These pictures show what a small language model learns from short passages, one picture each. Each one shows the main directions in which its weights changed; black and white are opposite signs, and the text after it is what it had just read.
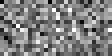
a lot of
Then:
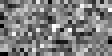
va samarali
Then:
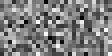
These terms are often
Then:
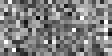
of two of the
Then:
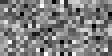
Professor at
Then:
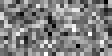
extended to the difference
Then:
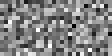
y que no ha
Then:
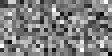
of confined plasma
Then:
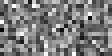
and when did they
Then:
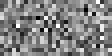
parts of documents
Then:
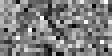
to the Kondo
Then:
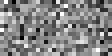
is to learn
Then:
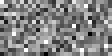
baja con
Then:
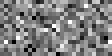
se piensa
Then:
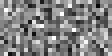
Note that the
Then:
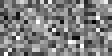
gives zero part when
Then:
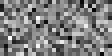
showed agreement
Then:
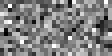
de cópula
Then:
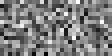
network placed at
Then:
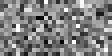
Sports, Science
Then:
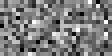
detect complicated
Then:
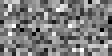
indicadores fueron
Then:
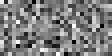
and $\Lambda$
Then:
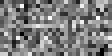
MW) without
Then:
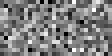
phases as seen in
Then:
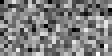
ruas, as
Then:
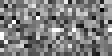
a total of 10
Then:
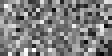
los servicios,
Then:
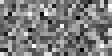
una disminución
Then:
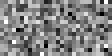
rules. The
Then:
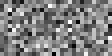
frequency pulling rate
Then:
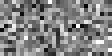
cannot evolve
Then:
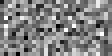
to transfer an
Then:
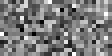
introduces exactly
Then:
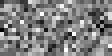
beam can propagate
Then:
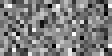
we separate the
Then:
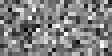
du vivant et
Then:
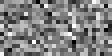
experiments to evaluate
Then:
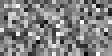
To facilitate
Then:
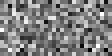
boxes. The
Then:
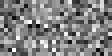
differential equation generating
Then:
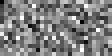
terlihat pada
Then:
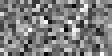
per unit mass
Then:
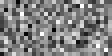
Assessment of
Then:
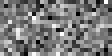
siswa, dan
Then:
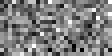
avtor podal
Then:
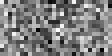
As shown in the
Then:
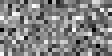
de uma festa
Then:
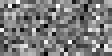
The corresponding solutions are presented
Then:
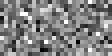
$g$ via our
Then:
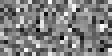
birga turli
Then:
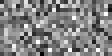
component is normalized by
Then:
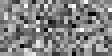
yields \beq
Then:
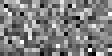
on simple cubic
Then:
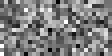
and the symmetry,
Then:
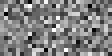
de vetores
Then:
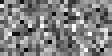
the covering
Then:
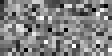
its representation form:
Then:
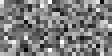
in social production.
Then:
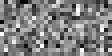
The essence of
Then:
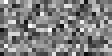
se obtuvo un
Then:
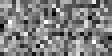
\right)$; Figure
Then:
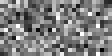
larger than the typical
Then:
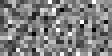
defining sigma
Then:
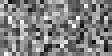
lo que equivale
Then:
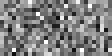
state of the anion
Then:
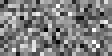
experimental setup. The
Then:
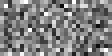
química. Se
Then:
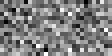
ruled out because
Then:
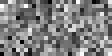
example we have the
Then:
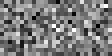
a popular
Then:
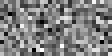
$B$, which is
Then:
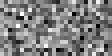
opened, and
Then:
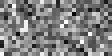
sont le manque
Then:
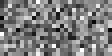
direct view of the
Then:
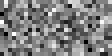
rapidity at
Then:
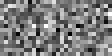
2 : Cas de
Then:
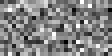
de suporte à
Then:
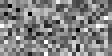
queremos nem
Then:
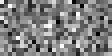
Essas escolas
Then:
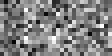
the phenomenological
